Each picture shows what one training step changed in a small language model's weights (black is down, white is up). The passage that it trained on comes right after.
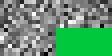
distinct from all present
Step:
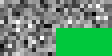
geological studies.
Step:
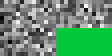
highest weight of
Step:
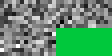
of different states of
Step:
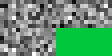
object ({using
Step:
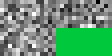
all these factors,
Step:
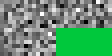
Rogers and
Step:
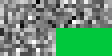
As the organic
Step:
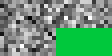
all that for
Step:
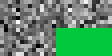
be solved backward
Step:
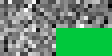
the entropy definition
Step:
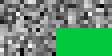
optical thickness for the
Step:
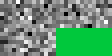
G]$ constructed from
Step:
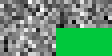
the function field extension
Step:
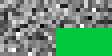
and $\vec
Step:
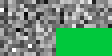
the analytical solution
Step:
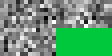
the implied
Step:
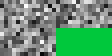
decreasing and that there
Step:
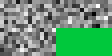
stable. {\it
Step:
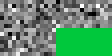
work began.
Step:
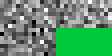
we assume that there
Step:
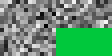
to diagonal theories with
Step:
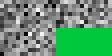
in the third neighbor
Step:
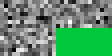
Then $u$
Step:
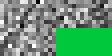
all have the property
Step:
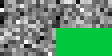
unique up to an
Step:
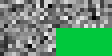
for which moreover
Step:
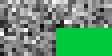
is a Markov
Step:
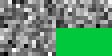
is an ideal
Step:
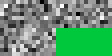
that, the above
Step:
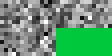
an identification code with
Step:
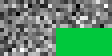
method and theorem of
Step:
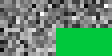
scatter of the
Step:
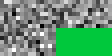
and the data.
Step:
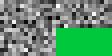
in Fig.~1
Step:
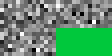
proves the lemma for
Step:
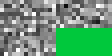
his talented
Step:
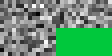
to above.
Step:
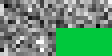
is centerless.
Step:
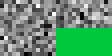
if we could have
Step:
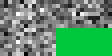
The total entropy production
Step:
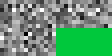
velocities in the
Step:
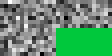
and glasses
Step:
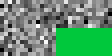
above the branch points
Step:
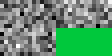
is enhanced by a
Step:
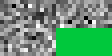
\ Clearly much more
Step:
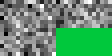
group. The quotient
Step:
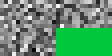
Dirac equation, gives
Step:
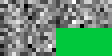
remains for us to
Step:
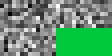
the retrieval of
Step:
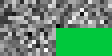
of only two
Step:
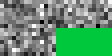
is finite dimensional and
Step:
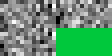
outlined in
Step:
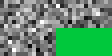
using the same scattering
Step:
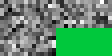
$v$ of
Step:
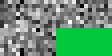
varieties in the
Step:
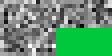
the past
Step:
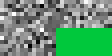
n repeat Equation
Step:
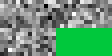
prediction is a small
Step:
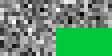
An inspection
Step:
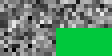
material or geometric
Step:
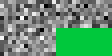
initial} transverse
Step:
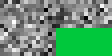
for all $t
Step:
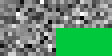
MC simulation for
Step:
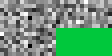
p \to
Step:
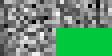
canonical reflecting isomorphism
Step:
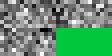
inverse scaling law between
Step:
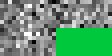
transport problem where the
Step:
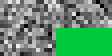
was detected by
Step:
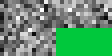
stratum is
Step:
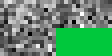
a function of angles
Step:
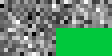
fiber coating
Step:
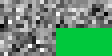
SDE has a
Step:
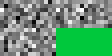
the inner product on
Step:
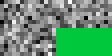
than to any other
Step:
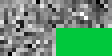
We thank the
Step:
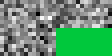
fixed as 3.
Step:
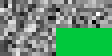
any (finitely
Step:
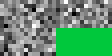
as irreducible component.
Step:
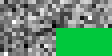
an edge of color
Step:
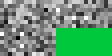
a muon from the
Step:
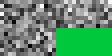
is suitable for the
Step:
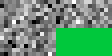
proved that an
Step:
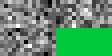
produce graphs without
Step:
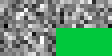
the Euclidean norm
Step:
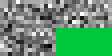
V$ can also
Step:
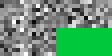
One can check that
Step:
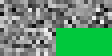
LBV spectrum
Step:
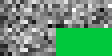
leads to a
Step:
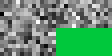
they are not fully
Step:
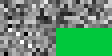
of $\Omega$
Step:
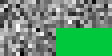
used in the analysis
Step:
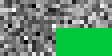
{\bf directed
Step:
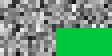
, \cdots ,
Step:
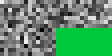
of leaky
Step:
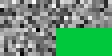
by the symmetry of
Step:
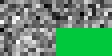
which reached the
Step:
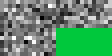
of incidence can
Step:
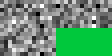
and 16 points.
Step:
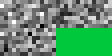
of the theory and
